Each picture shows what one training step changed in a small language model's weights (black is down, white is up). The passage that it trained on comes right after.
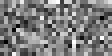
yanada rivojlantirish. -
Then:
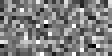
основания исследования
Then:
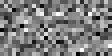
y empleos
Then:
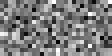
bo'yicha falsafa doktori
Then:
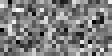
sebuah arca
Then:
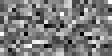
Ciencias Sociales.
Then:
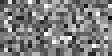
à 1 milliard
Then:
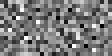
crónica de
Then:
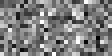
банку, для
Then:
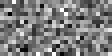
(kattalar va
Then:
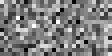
asosi edi. Bu
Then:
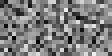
Mensen met
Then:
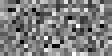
в освоении
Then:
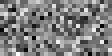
поведения на
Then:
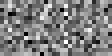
não passam de uma
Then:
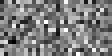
и качественно
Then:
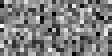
sinaps, dan
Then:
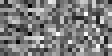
Jasiora : Vol
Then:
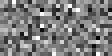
más oportunidades para
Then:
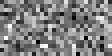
2. Qodirov
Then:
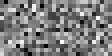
контроля [2].
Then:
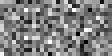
reflete a importância da
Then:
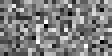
Geografía del
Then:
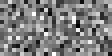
вступають у
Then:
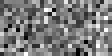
bormikan, deb
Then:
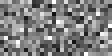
l'idea di
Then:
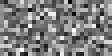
de Rabaglio
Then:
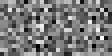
професійної підготовки
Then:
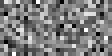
- Работа
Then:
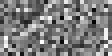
eng ziddiyatli
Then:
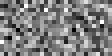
A integração é
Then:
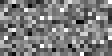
qilishlari yoki tadqiqotni
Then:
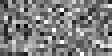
& Van Den
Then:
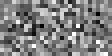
University – Algeria
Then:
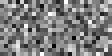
a lei não poderá
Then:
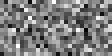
shakllantirishga va uni
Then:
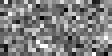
e Intervenções
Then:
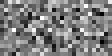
qiladigan adolatli
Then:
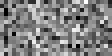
W. VAS -
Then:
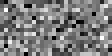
bilimlari ma'lum
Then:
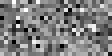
em prova documental
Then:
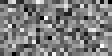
médio participaram do
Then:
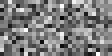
los organismos públicos de
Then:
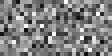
latter, in
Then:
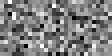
et. all.,
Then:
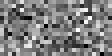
política. De este
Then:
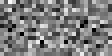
the direction of
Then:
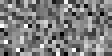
se realizó una
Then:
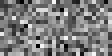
to Singapore
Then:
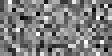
sua sexualidade”.
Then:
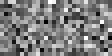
Weniger als
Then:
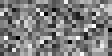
e pesca di
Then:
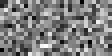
musiqali asardan
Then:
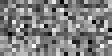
secara signifikan terhadap
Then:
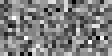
essas, ausentes na
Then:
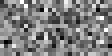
pública brasileira, onde
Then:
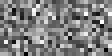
Carneiro Marcos
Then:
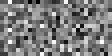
selon le niveau
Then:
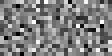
Nega endi
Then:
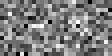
high back
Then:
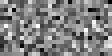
homem moderno.
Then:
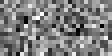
introducono invece
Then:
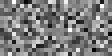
бюджету для
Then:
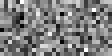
ana shu talabga
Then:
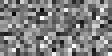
різні освітні
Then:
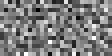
la tendencia al
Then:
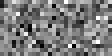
shart, shart gap,
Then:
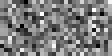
o los estados,
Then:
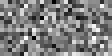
com o corpo
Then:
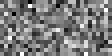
of Physical Education
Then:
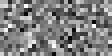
de Preços em
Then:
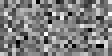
%) y en menor
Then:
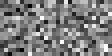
Musiques du
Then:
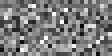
sound and image
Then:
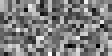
ein Werk
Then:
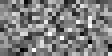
va yetakchi
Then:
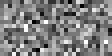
de LP. A
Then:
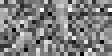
rezidă în
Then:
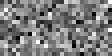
sifatida belgilangan xususiyatlar
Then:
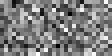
storia che si
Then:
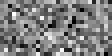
e doenças
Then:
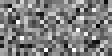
negócios no Brasil
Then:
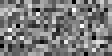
personal development, identification
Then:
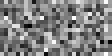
Reaktiv quvvat
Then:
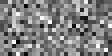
& Набиев,
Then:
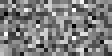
de experimentação com humanos
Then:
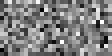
мира играют
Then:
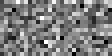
oladi. 2.
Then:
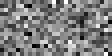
tanasiga eng yaqin
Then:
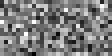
компанії з
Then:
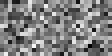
relação entre sujeito e
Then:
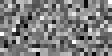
chiqilgan hamda zarur ijtimoiy
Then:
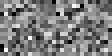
des établissements
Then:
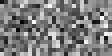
va multimedia
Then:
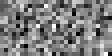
(Keliat et
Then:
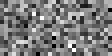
darajasiga kiradi.
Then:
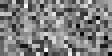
A incorporação da
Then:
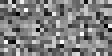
de que a criança
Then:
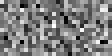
aged 55 to
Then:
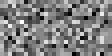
industriais através da
